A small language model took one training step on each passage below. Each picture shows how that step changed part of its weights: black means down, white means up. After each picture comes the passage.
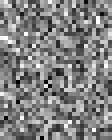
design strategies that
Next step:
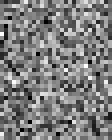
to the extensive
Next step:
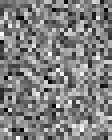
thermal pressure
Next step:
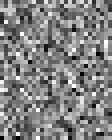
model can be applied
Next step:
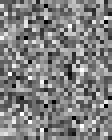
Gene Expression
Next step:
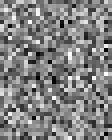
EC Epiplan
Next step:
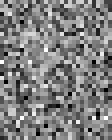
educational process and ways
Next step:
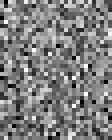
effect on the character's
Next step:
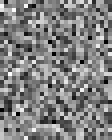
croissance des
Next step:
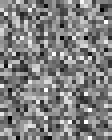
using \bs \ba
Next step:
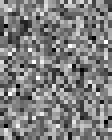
scheme: in case
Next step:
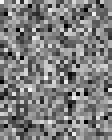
deviates from the
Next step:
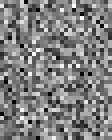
way to zero.
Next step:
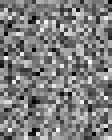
large two-photon
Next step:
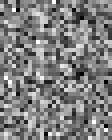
a low resolution of
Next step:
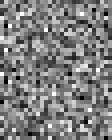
magnitude of
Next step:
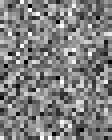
a recuperação
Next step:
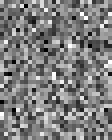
co Tomasz
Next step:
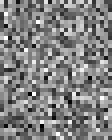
question of the
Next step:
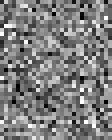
with gender and
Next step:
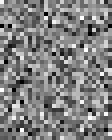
that tomorrow will
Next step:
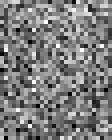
the complementary point of
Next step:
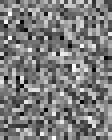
well approximated based on
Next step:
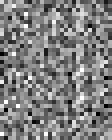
blockage and
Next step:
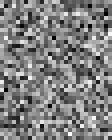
that the slope
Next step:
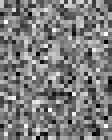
the maximal
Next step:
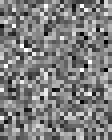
motor (for the
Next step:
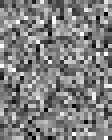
perform an interpolation
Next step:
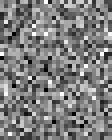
one. Since
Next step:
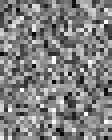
What methods or
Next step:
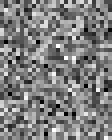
regulation of this field,
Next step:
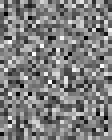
$\rho (r)$ obtained
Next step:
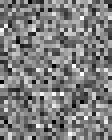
transitions in the
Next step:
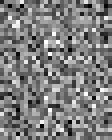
enough densities the
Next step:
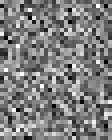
using an Imatek
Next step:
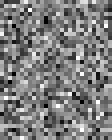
the inclusive proton
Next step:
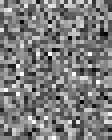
infrastructures as
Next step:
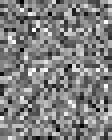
on mean scores of
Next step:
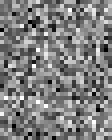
for monolayer
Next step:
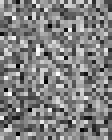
solution of the equation
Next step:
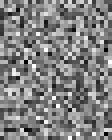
of Economic
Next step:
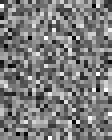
and are not able to
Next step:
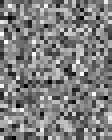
focus scoring
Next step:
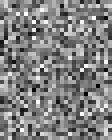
at the LHC.
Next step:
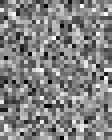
One third of
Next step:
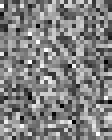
to the Isc
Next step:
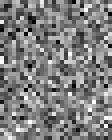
phantom with a low
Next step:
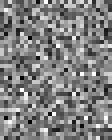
correlation functions can
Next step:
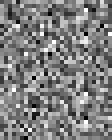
untenable loop.
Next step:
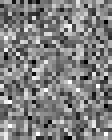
ROM ini
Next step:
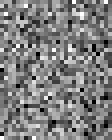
height grows
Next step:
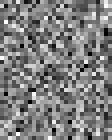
for skyrmion
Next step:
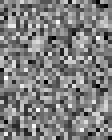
nem pelo
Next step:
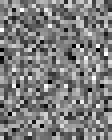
в химии
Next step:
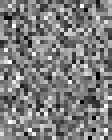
the NoC design
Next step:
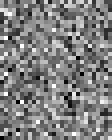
project progresses.
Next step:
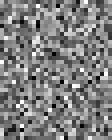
speakers, a
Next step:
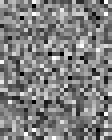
Haar measure, we
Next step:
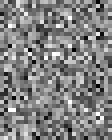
que ela sempre
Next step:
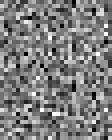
implicit, a
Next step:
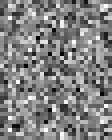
C \right\vert
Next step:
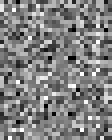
government of
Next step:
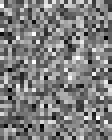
characteristics of the
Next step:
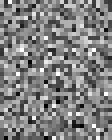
action or set of
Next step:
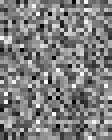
outside. That
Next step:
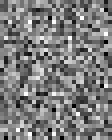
inhibit the
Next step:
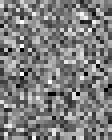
significant either.
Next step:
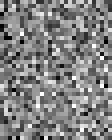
in the same way to
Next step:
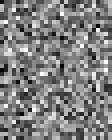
(mm) and model
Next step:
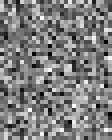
an initial state of
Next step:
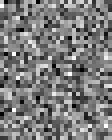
is supported in part by
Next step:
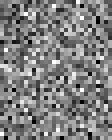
the promotion and
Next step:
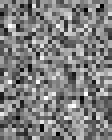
elements of the
